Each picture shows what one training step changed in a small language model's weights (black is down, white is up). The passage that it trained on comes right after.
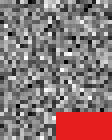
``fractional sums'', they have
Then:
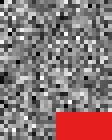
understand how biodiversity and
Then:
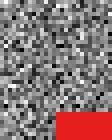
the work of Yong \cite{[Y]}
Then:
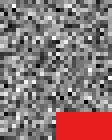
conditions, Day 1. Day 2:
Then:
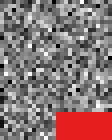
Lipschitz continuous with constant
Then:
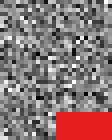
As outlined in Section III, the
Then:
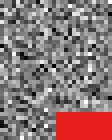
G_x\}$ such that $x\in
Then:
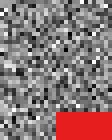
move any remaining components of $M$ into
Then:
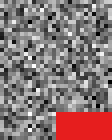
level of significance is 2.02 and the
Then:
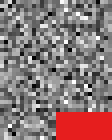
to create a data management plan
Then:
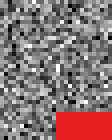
his {\it Catoptrics},
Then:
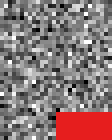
function\endslant\ if \quad $f
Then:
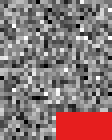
for Heterogeneous Traffic Using
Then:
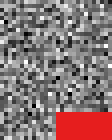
extension and $\chi_Y$ is the
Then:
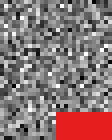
path connected pointed space. Then there is a
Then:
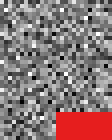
as constants. In any case, if we fix
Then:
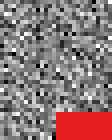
between Social Anxiety & Life
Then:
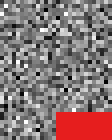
fraction skills to students with mental
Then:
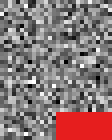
demonstrate the algorithm's performance over
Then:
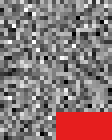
deliverable will describe the starting point
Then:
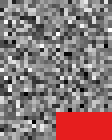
between the two was to their satisfaction. For the
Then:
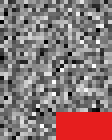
after dressing changes was carried out using
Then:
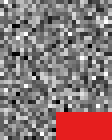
results stating that the training units have a positive
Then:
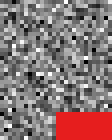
organs. This simulation setup involves
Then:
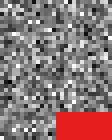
of Respiratory Illnesses in
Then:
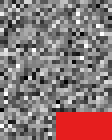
information, while in countries with many
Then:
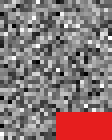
for Archaeological Research at the
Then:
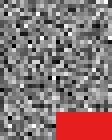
of voltage and current measurement is
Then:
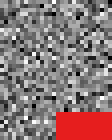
and the family of functions $F$ that
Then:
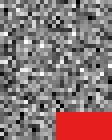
metrics and scales and scale
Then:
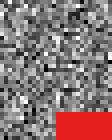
on understanding the evolution of the
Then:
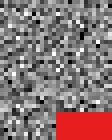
the frequency since the test began in
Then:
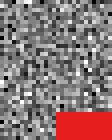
similar. For $S_1$, use the
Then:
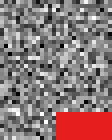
References: 1. Berad,
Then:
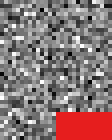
\right), \end{equation} where $r <
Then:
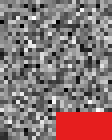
(Shava, 2021). The ecosystem
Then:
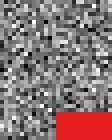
bundle gerbes is used to describe
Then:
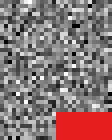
depended on the iris pattern
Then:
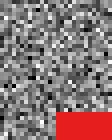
of the higher order non-trivial
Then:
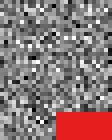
We will take this as the object of arrows
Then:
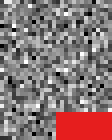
average the coefficients over certain
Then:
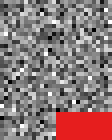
namely the roast level of light,
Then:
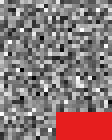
ideal space $V_\LOD$
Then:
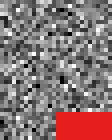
t_{o}$ such that \begin{equation}
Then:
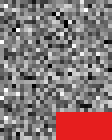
to a normal function. For a point
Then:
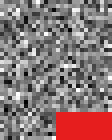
any morphism $S \to T$ in
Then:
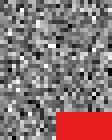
and modified VGG16 have respectively each of
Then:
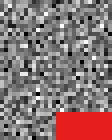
above show that as an alternative method of
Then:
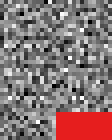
a Toeplitz matrix, we obtain that in order
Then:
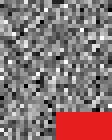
Change in the North Tropical
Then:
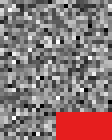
arrangement of the anvils of the
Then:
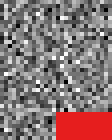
discretization parameter $\Delta
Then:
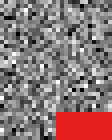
T_f Axial compressive force in
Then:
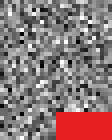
sphere center.} \vskip 2mm
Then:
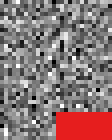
under appropriate boundary conditions. If the
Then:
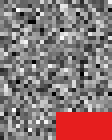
prime $\fp$ of $A$ different from
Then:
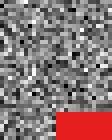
with Turkey indigenous isolates
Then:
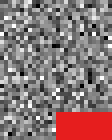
the banks of water bodies and
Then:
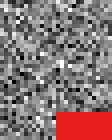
\item $\exp_x$ is
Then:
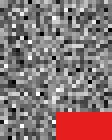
by attitudes, subjective norms,
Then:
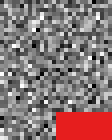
was suspended as a result of war
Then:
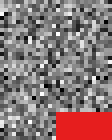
\rho \ a)_j \left(
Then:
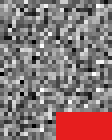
only one single spectral index,
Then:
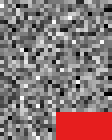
connected with each cluster in a network.
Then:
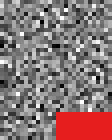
based on the scale \(\Lambda\), as in
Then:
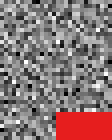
the fact that in $K_n$ the
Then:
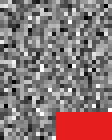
the column of the character table corresponding to the
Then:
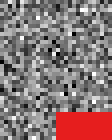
9). These reactions also occur with
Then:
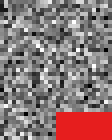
Shanghai Normal
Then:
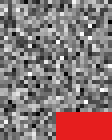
made the substitutions \begin{equation}
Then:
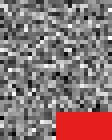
with ageing⁷. The present
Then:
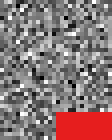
14 Algebraic geometry | 553
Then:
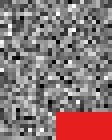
{\mathcal P}_{f}(A) \nonumber \\
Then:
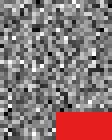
that we just defined. \subsubsection{}
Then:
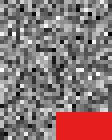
\cite{ds}, Dranishnikov and
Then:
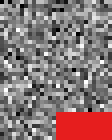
that they have no conflicts of interests
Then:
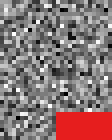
sequence $\{x_n\}$ in X starting with
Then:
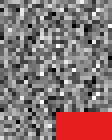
and Statistics, Concordia
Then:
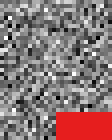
onto the space of trigonometric
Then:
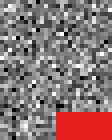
to have genus $37$ as he
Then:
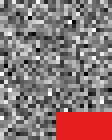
in \cite{FK}, where Avila,
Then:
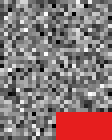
stressed that bad management is the main
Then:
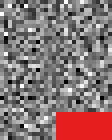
results in multiplying by additional group elements
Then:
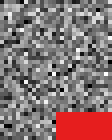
asserts that ( after the replacement of
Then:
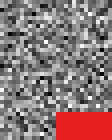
flow of immediate transversality to
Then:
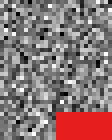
smart village [6]. Based
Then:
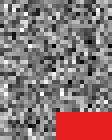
$\Ic^{\vect s}$ induces an
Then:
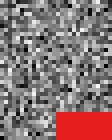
$f$. \end{definition}
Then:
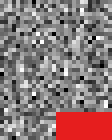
based but operational CAT is not - When
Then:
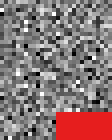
training, 15% validation, and
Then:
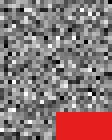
Qian-Ren Scholarship,
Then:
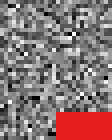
in Danish waters, and
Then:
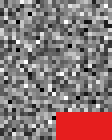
differentiating the one-dimensional PLE gives the
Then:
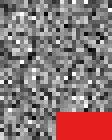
system that acknowledges the experiences of
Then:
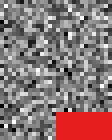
Tin Halide Perovskite
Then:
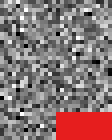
and proved to be ineffective: rather
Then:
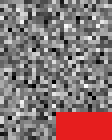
requirements; - use of animals in conditions
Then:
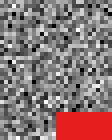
benefits and limitations are discussed in
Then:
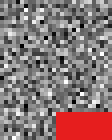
- Animals show Symbiotic
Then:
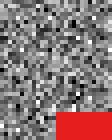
pathway CET PS I in
